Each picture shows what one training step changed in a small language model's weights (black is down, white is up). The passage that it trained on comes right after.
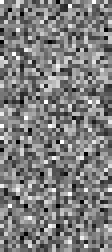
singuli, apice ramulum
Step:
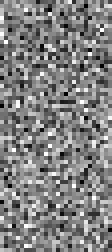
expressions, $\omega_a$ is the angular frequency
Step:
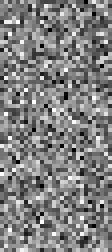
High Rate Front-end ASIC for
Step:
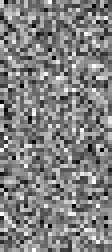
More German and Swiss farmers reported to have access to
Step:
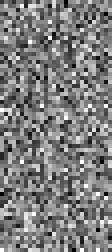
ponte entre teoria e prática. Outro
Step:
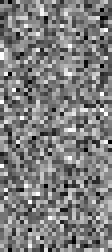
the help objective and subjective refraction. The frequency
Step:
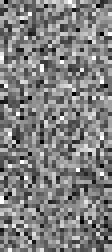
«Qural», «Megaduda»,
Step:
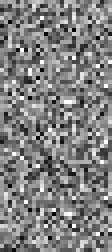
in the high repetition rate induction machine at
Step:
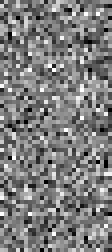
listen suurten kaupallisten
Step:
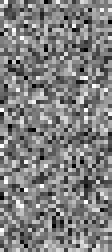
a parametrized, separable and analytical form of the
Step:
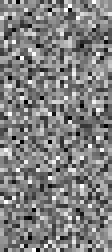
in the TACTICa source is to use the potential
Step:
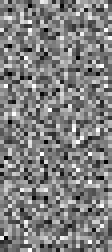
мақсадини аниқлаш
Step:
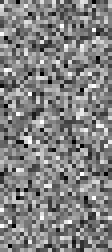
was established using an EBL-based contacting
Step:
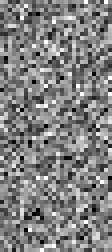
all with the same length but pointing in different directions,
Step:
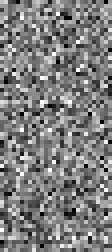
spectrum of infections and their presentation may differ
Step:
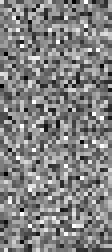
(T-TEL) and funded by the
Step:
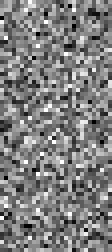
been associated with an overall increased risk of adverse
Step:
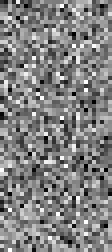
above ground vegetative growth rate, net
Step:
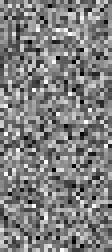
рассматривать как ключевую
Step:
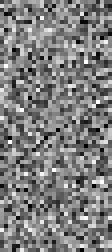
the chairs of the Subcommittees on
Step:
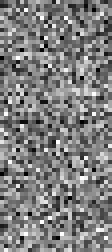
trial lasted for 10 seconds. Trials
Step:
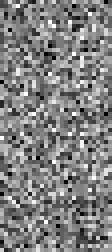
iborat muqaddimadir.
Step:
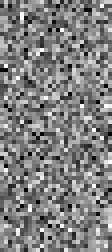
to life as against the laughing attitude of
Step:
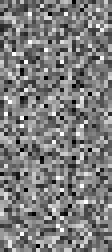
are $\sim$7, while in Ref.
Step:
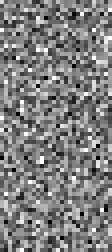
отделни моменти от
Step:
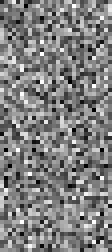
this stage, the quality and \mbox{playability}
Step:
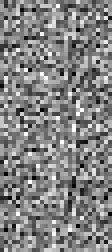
Табиийки, иқлим
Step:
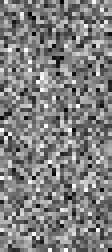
each node can calculate its suitable sound level. Results showed
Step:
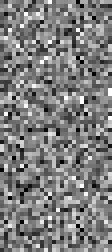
discourse, hence underscoring a potential
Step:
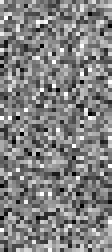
or partially non-redundant masking --
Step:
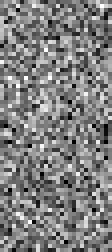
electrical stability checks of the final detectors.
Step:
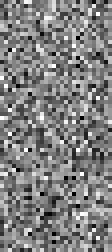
Si/SiO₂ and Al₂O₃
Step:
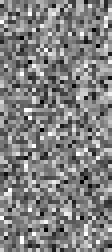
the evolution of the finite time mLCE
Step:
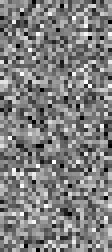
in this notation denotes the logarithmic accuracy,
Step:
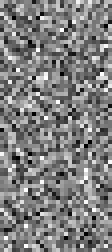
not been sufficiently developed. The aim of the work is
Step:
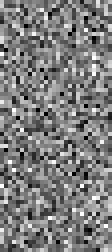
space as far apart as possible. Most of the
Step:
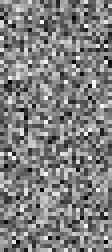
реформується фінансова система
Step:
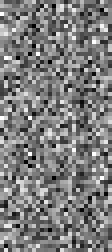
a black hole localized on a tense
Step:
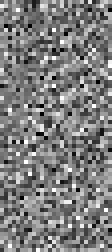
in \cite{Loew2015} as the
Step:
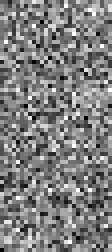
by the bulbils. Very often a small
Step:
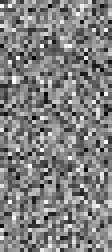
an extensive collaborative system with nationwide collective
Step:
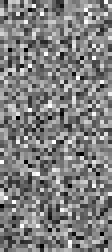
other results in the literature. However, it should be
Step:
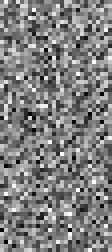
and doubly occupied states should appear in all
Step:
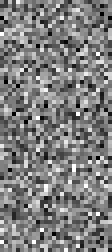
основанных на творческом общении
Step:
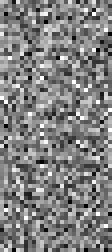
несколько раз ставит своих
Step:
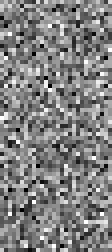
case study carried out in the repair work of the
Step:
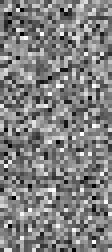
means of transition systems) and vice-versa.
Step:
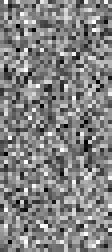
the new protocol in advancing the development of standardized
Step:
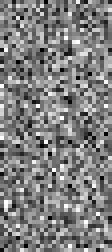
adaptação ao contexto brasileiro.
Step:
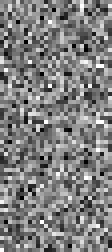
our life... His intuitive powers are the
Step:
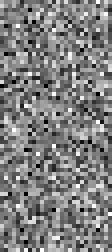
complejos e interconectados (Dumay
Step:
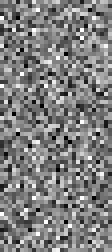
SINGAPUR MISOLIDA..... 218
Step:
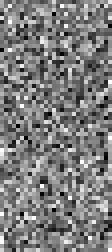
in prostorskost množičnih
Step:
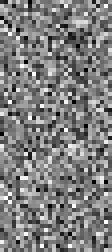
muže s nařízeným
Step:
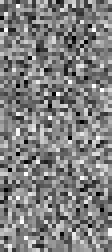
particular, when the hyper-structured illumination
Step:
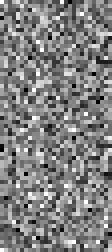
the introduced changes detract the initial concept. Above
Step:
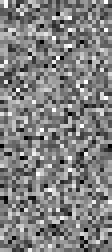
spectrum. Although the barrier shape when $n\ne
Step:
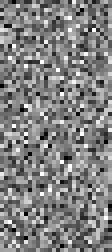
plasma exposure can generate luminescent defects as
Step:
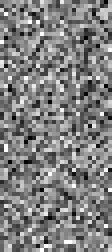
due to the high level of heterogeneity among the entire
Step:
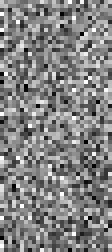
monotonicity implies \(x_t\in
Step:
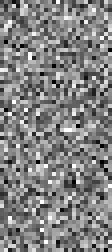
iteratively executes series of cell face size changes and
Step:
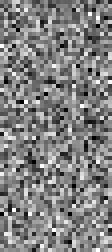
comparisons with proximal policy optimization and a random
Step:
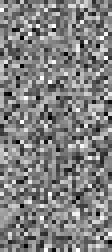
касающаяся детальной
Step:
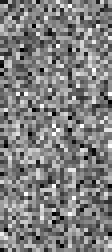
flare can be most naturally explained by accretion rate
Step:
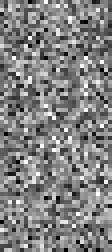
contou com diferentes fontes de investigação,
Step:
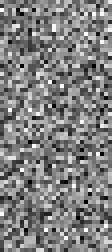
tarqalgan. Bu talqin
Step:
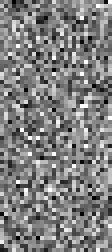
field as one focusses on the rough boundary.
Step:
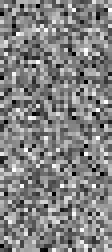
comparados com a CLSI, obtendo os dados
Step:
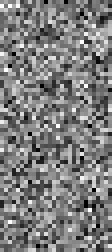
wichtiges Qualitätsmerkmal
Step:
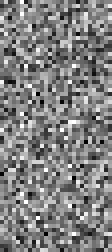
A. A hepatitis A vaccine is
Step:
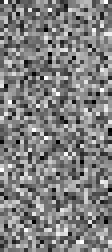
obtained explicitly, for ease of presentation we only
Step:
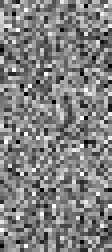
refracting telescope designed for synoptic
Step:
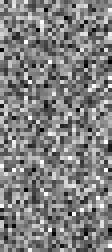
the turnover peak with the absorption models discussed in
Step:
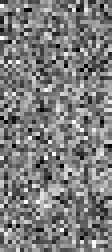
ustuvor vazifa sifatida
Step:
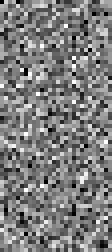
Нові сорти, як порівняти
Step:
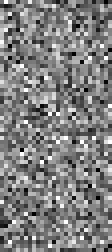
eram vendidas bebidas e comidas
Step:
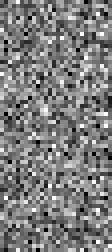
(*Math.random()*), presos
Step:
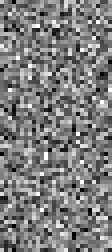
світового порядку.
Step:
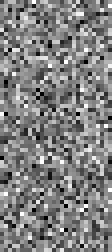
The Number of bytes that send in initial
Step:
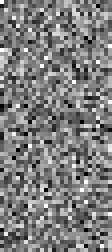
yillarda esa saylov tizimi
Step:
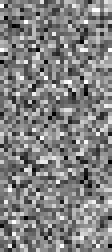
with the fewer chords present in those
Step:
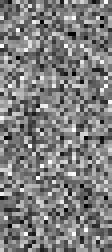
the variety and diversity of ideas, subjects
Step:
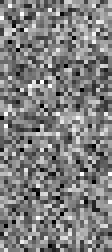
zinc, impair cognitive function and
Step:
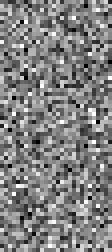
the normalization condition for $\rho_1(s)$.
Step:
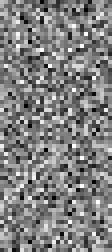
nos participants est la production de l'écrit.
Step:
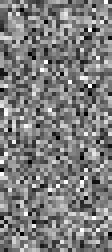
flow chart proposed in Fig. 3, we defined two
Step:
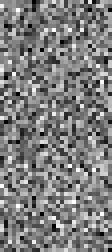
description in \cite{Mc2} (and in
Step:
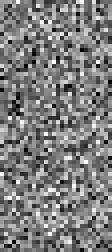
shakllangan ham etnografik, ham
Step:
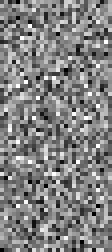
[4] and *Internal Energy in the
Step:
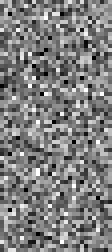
\end{eqnarray} Likewise, by
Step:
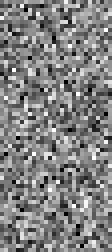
inside the system, a detailed search on the market has
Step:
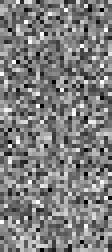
its morphology and to the flux extraction method. The
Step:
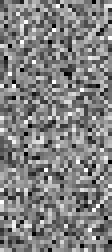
in managing archives based on digital technology is in the
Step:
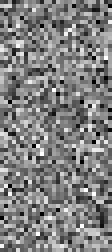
Healing Index; Non Eugenol
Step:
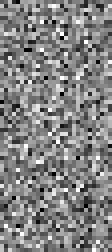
If, however, one also considers the independent
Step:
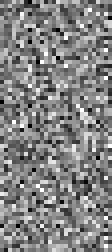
contraindicações da utilização desse
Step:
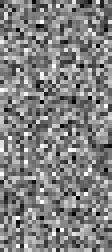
Суда Российской
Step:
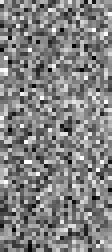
strong inhomogeneity, is the BL approximation
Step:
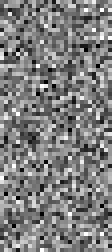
Digital financial services can help innovative financial institutions sustainably
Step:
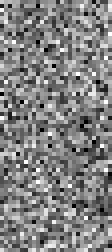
dark photon conversion with the calculated raw CMB spectrum from
